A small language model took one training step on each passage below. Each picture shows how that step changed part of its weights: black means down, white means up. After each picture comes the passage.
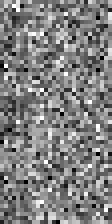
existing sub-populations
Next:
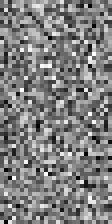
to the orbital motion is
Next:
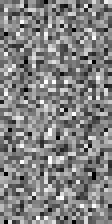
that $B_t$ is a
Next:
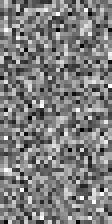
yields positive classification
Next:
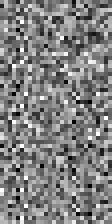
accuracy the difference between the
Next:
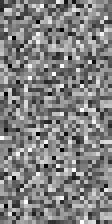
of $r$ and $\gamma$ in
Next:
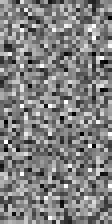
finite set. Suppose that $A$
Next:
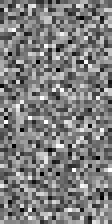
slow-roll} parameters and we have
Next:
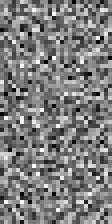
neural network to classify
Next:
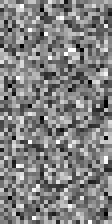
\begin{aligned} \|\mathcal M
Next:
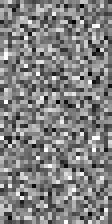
have in particular \begin{equation*}
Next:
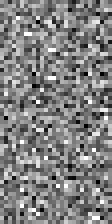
analogous results in the classical case.
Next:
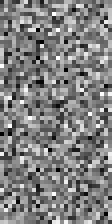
from the neutron star merger
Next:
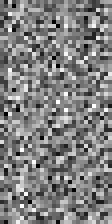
contain excess iron atoms at
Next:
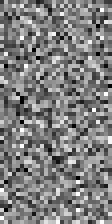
for sufficiently small initial data, the strong
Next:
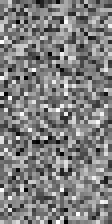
synthesizes a collective
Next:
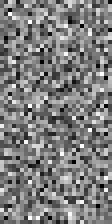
%to construct an example of
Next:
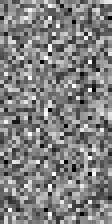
$x=x'$ is explicitly
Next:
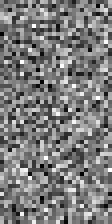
introduced a method for identifying
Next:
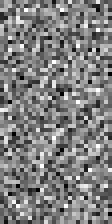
The accelerations of the dust
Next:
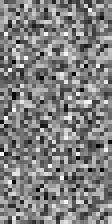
stringent direct detection bounds due
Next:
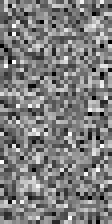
(cf. Definition 2.3
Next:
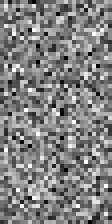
them. The textual description of
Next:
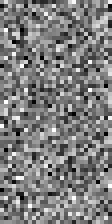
a prime and $R=\ZZ$
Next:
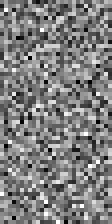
the circle), we obtain a series
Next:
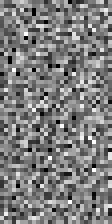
plug-and-play, highly
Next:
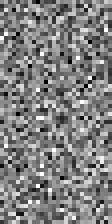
the constants $\alpha_{1}$,
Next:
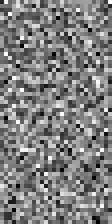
is necessary and sufficient, that there
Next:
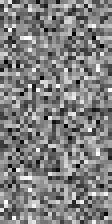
spite of the lack of
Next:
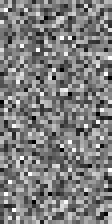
objective further improves the
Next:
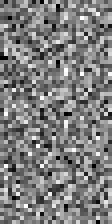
especially strong in dimension three, where
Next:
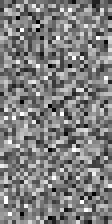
of its automorphisms. These
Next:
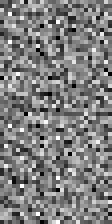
chaotic behaviour observed
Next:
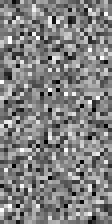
electric field to the reconstruction
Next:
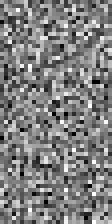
force and has particles entering
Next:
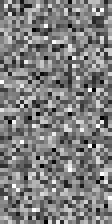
nonnegative sequence $a_1,
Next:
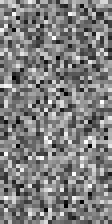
produced ${p\bar{p}}$
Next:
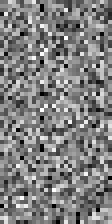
\sqrt{2} \approx
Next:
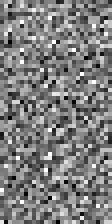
processes that give rise to
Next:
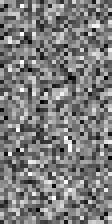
of \OII introduces a
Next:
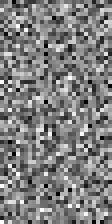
reference value to which we compare our
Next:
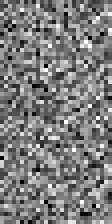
In the case of an atom with the
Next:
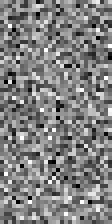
physics\footnote{It should be
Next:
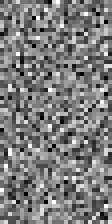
we give a self-contained
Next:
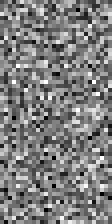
the correction function could also be
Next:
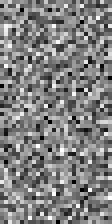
observed metallicity, for which
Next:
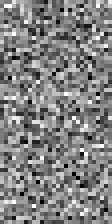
with each other. We consider a tubular
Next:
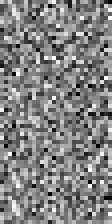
of the BESIII
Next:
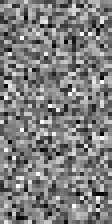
mixing length formalism to
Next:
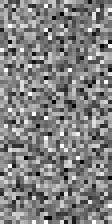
(v)\mapsto u\cup
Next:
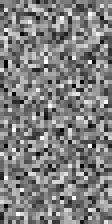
the reduction of $T$ via
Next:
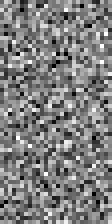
two-stream instability.
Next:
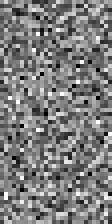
be a good indicator or the type of
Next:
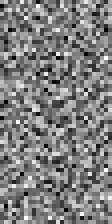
sequences, $x$ and
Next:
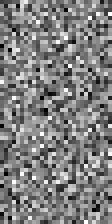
compositions (**Table
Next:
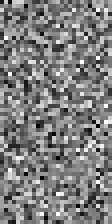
the case of short-range correlations
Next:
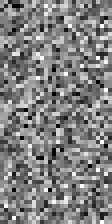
function on the imaginary axis was
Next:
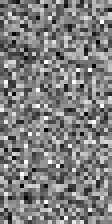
domain $\Omega$ without assuming any
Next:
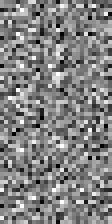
\to \infty} p_n <
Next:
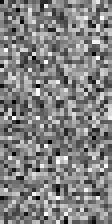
optical depths (see
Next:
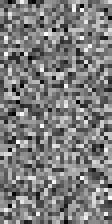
obtained. For more details of
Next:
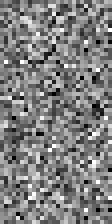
are recovered in the corresponding
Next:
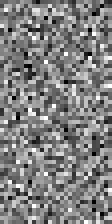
these estimates prove (3.8).
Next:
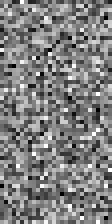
periodic boundary conditions. This figure
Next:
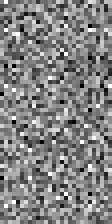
in $\S_k$ for some
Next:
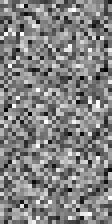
in a network are with respect to a given
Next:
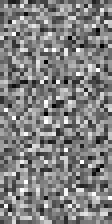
as rotational symmetry. This implies that
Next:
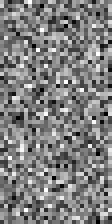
\del _{i_m}\Rightarrow
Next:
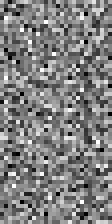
We model this additional distinguishability
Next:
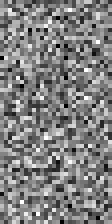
is invertible (in fact, positive
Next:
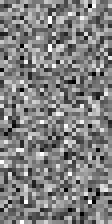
$V$ cannot be refined.
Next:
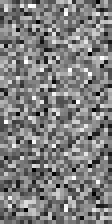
them in preferred directions.
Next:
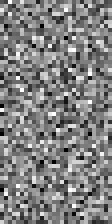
finding for future applications in
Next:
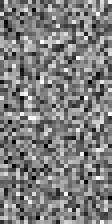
We can then constrain the parameter space of
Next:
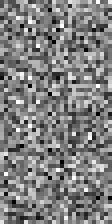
detailed results are presented in the
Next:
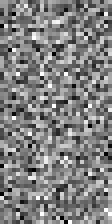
with those found by Landau
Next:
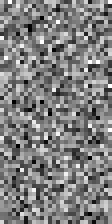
obtained the generalized Darboux
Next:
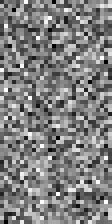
tails of the distribution. The approach can
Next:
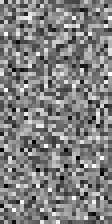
et al.}, ``Upper bounds
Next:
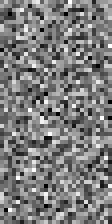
the beer sales series it can
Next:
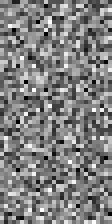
orbit space of the action. The second
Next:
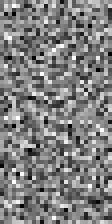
the generic sub-Ohmic
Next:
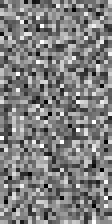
In order to prove the statement we need to
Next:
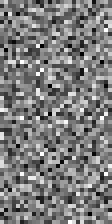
already seem to give some
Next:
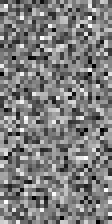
faltered significantly in
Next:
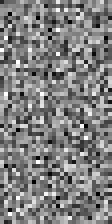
weak adsorption suggesting
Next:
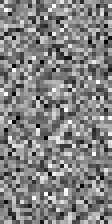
n_B(g T) \sim
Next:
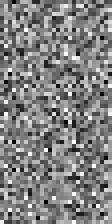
quality of scaling law for
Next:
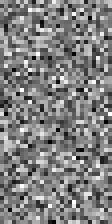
to behave similarly as if they were
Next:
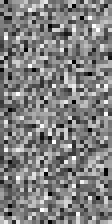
visualising these data.
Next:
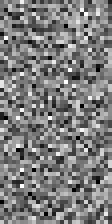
the actual simulation, we prepare
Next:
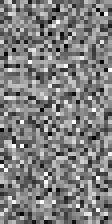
undergo a phase transition to a
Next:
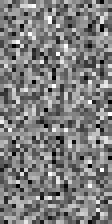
shrinking of the EI phase,
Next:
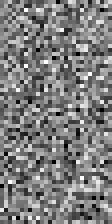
depends on the details of the
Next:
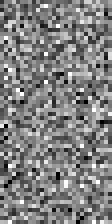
essential part is the latter that
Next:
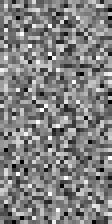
by Schwartz that he
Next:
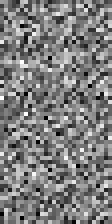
connection to ground plane, and
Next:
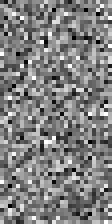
of TSD Simulated
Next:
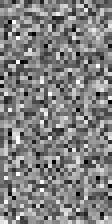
with present constraints from flavor
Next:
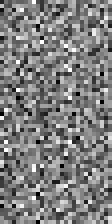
\eqref{eq:2b}, the initial
